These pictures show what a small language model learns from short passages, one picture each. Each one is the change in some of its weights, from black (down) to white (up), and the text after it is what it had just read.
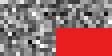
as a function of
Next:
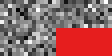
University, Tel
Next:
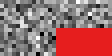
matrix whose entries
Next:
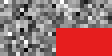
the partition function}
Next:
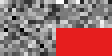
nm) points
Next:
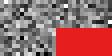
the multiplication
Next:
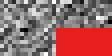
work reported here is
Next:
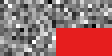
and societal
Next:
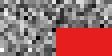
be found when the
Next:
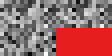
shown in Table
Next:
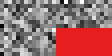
generalization of the
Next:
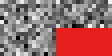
by using an
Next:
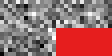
on the linear
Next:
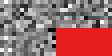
the lens
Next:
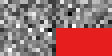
in patients with and
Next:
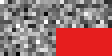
inquiries can
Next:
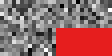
radius. We
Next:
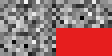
overview of
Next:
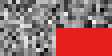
note that this network
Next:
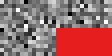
Kostant has
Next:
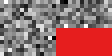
the primary fluxes
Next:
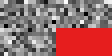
a pole of
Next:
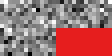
}$) searches
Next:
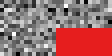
conductivity along
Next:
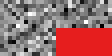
of these approaches is
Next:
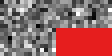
25 age group
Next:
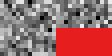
{\bf Proposition
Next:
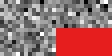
$X$ and
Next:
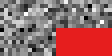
indicated by the
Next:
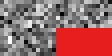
The author
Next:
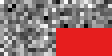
blue crosses
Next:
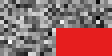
represents the norm
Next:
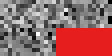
significant. In other
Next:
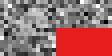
was additionally
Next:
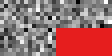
we further have
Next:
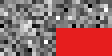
This explains
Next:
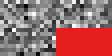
on demand at
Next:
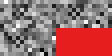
the statement is
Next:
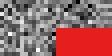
error for slow
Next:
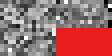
locations of the
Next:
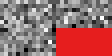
with AMD
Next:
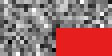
is continuously
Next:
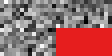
the eigenfunctions
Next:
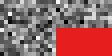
risks and
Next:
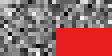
a mild solution
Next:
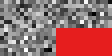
its ability to
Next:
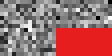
Similar to
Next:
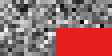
flow direction is described
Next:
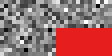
solves the
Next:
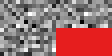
of the three
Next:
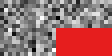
further in Section
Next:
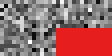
frequency $\omega$
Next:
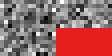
the bottom right
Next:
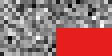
road safety
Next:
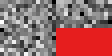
when a student
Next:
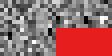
mass vs the
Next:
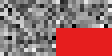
mode, using
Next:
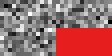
{A gravity
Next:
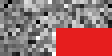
for subjective data
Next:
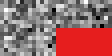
presence of
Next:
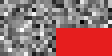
In the way that
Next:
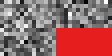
this property, based
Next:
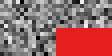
these intricate
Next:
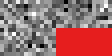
on the hypothesis
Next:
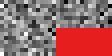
performance models essential for
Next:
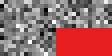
harmonizing the distribution
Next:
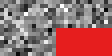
indicate the
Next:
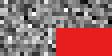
Vectors are
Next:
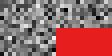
therefore, should
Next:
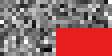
it already saved
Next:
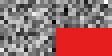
under dark and
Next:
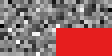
NLO fit from
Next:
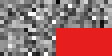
Temperature changes
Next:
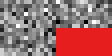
which is equivalent to
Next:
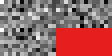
1.1 gives
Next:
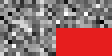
safety net
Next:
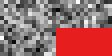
consists of three
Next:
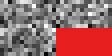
It is the minimal
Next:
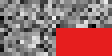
We then used the
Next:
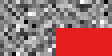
of THE for
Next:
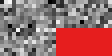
defines the surface
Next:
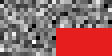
standpoint, there
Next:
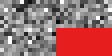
cope with significant
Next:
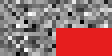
of the experimental system
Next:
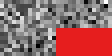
outputs, and
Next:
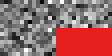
to bring the
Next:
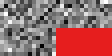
obtained from \[
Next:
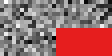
the study,
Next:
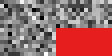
realities and
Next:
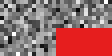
second harmonic light
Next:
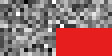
early childhood
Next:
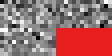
derivative) of
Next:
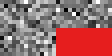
problem will be
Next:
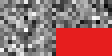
over the GP
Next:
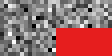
"system of
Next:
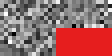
obtained using a
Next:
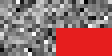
no reason to
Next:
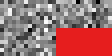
M$ we have
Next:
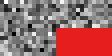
the intestinal
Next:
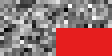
confirmed the
